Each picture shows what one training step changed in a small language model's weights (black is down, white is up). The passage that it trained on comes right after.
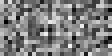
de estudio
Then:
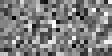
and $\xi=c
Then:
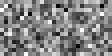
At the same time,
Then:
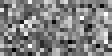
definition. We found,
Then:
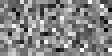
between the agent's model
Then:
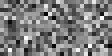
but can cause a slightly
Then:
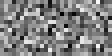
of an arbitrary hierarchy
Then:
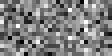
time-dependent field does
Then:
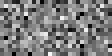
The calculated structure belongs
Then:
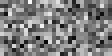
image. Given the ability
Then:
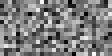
conceivable combination
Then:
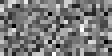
Break Junctions
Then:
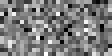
been suppressed to as low
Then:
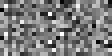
degree of freedom can be
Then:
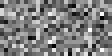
to obtain a decay time
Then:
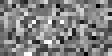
tested (P1:
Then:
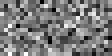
the fuseau exponents
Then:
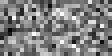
we come back to the
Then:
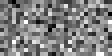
$r$-range up
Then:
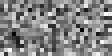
of the interactions between the
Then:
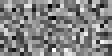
already including the following energy
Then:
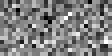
the Keplerian
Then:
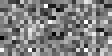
was still embedded in its
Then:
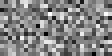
physics is supersymmetric,
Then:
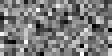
``{Higgs pair
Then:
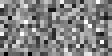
systems that the Hall conductivity
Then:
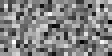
of the $s$
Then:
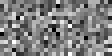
of only about two
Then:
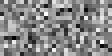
In contrast, the
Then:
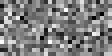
seeks to quantify whether
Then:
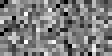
be conveniently presented
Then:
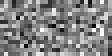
for $u$ and
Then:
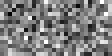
mathematical background and the numerical
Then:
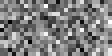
expressions is systematically checked
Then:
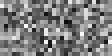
It was Schwarz who
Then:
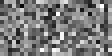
comment on applications of
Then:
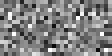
the mask was
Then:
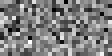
typically include rates of convergence
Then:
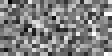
and 2) significantly reduce
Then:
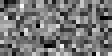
additional degrees of freedom through
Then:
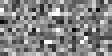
with inverse proportion to the
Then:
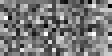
generation times are also
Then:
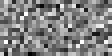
in the crossing of two
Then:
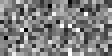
we present for the mixture
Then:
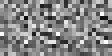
that the free energy
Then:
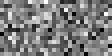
be determined. This procedure
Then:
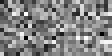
the instanton expansion,
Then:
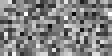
in spite of the
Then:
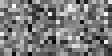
detects thousands
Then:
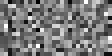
for $D$--dimensional
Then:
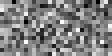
in Figure 5 at the
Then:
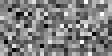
running time. Thus in
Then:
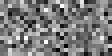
Assuming all the sources
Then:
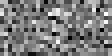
fitted to experimental data are
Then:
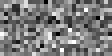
drastically: We
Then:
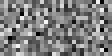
the basic assumptions in
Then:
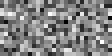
is to utilize the
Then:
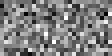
an enlargement of
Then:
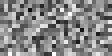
of the theory at the
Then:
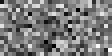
reads $\sum_\pi
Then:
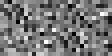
certain intermediate values of the
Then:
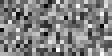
larger $\alpha$. We
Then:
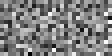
and of the coupled
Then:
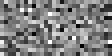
levels, and low energy
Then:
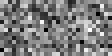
formulas with an identical
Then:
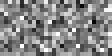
CS Cha
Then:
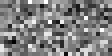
experimental data. The
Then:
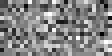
not divergent,
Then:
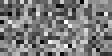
phase-modulated around
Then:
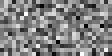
in the Fock space
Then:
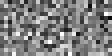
are entirely independent of the
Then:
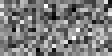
improvement enables the MRI
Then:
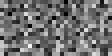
measurement obtained from the measurement
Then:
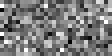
mobile technologies for
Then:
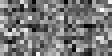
Similar results are presented
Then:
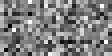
social planner. This
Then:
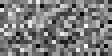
single outlier. Table
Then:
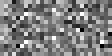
procedure for the dual structure
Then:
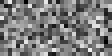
of 2-strand
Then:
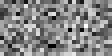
thereby aiding in the
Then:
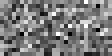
measurement with magnetic field.
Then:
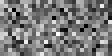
cut along the plane
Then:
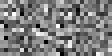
two models do not typically
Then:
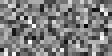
that accounting for
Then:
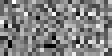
the Rabi oscillations
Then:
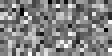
local model consists of a
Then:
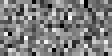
we show the power spectra
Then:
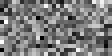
application to stereo
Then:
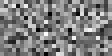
the end that recent theoretical
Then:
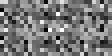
intelligibility on
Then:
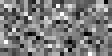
The baseline model is trained
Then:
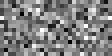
$np$ final
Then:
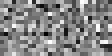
those in the bulk,
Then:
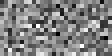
than the tidy
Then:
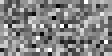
slide. This
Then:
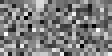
parameters $E$ of
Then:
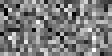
be more enhanced than
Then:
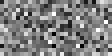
$\Delta Q$ together
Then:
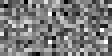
strong-field region.
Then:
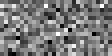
turbulence was proposed in
